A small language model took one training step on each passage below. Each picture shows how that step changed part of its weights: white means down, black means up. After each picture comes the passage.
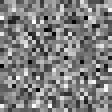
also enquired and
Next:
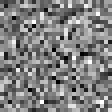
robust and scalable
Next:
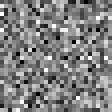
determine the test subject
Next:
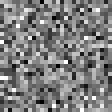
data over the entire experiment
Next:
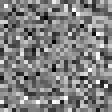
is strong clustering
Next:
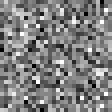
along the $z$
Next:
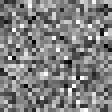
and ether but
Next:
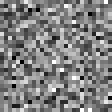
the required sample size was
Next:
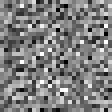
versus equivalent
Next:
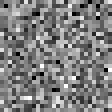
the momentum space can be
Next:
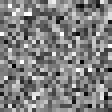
one of mentioned three
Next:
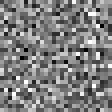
breeding lines
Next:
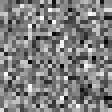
landscape is
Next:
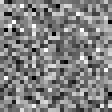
goal, we just
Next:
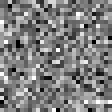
approaches of architectural
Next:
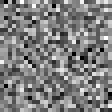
single goal, rather
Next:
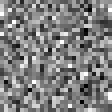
it comes to
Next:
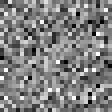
is rather difficult to achieve
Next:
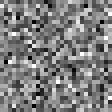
minimal eigenvalue of
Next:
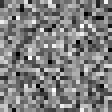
probability distributions of the parameters
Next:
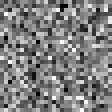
pass through the same channel
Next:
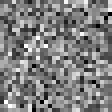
Here, the GF
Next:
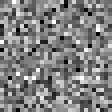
the handling construct
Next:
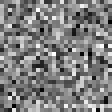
coefficient of the first
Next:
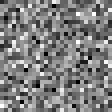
established criteria at
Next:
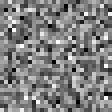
- Nineveh
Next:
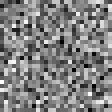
convert the spin tensor
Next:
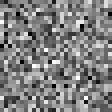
quality has a positive and
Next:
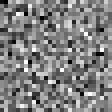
NEW IN
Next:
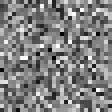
the model. The field
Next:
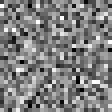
indicate when the source
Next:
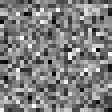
time appear on equal
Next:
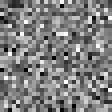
where δ_l
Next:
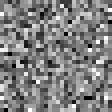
for all sectors.
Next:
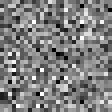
undetectable at
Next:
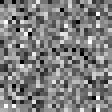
on efficient depthwise
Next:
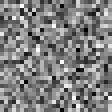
reveals a clear
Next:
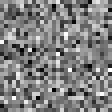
convention: Latin
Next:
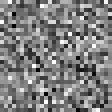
A pair of datasets are
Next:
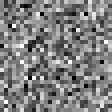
to the conclusion that
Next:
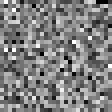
a chemical potential,
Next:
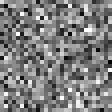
| Avg
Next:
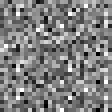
Rev. Lett.
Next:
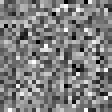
similar. High Chen
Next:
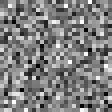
on the composite surface
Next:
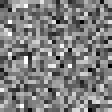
divergence down to
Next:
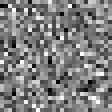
images for two transfer and
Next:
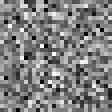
We thus obtain the
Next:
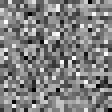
and other methods, can
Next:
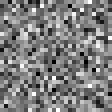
velocity correlations} The
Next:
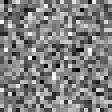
the average (over the
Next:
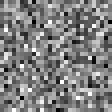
essential for chronic disease
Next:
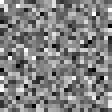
stacking models are
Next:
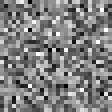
the order relation and
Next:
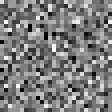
in Ogarev
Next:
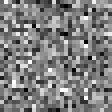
~ \\ Project
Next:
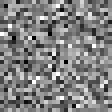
two fermionic
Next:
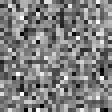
of the four considerations
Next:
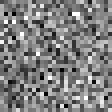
were obtained by chemical
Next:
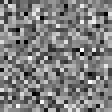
inventories, including
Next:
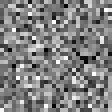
synthesize ideas
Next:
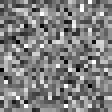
recognizing its
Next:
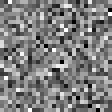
numpy as
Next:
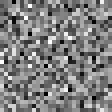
horizon to
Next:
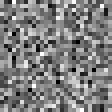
particular Hassan
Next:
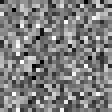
At the core of these
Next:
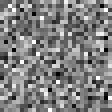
between the semantics
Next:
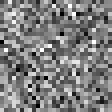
also be significant as shown
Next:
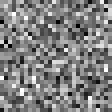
output being described is included
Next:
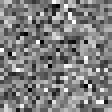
verifies that this
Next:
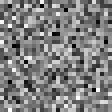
itself is the small
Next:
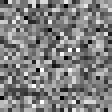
that it surrounds
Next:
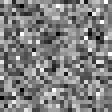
the study materials were
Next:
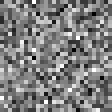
relevancy are the
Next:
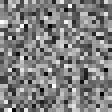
the calculation of parameter
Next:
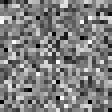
positive rates}. \newblock
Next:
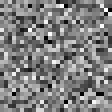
The pipeline can
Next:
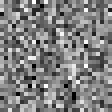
a proposal of
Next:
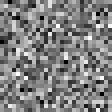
in others it causes
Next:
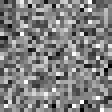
detections provide unique information
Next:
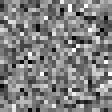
cutoff. These results
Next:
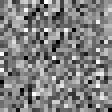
system and the measurement time
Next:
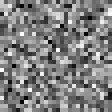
To summarize the
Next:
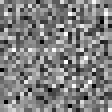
Phys. Rev.
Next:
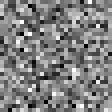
main purpose of this
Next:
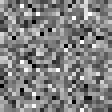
The total detection probability increases
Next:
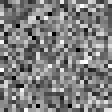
has the following characteristics in
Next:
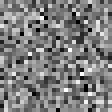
allows escorting
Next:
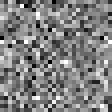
|\Phi\rangle =
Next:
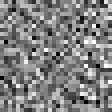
energy determines how materials
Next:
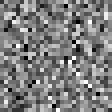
and $\rho_{\rm
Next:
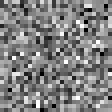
with Honours and
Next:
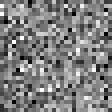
bank although is
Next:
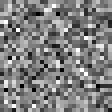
private communication,
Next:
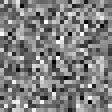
in various parts of the
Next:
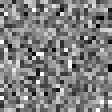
could potentially be a
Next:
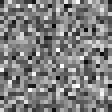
with little
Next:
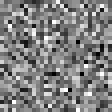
computation, may also
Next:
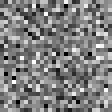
representation, it corresponds to
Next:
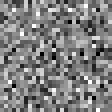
your forearm to
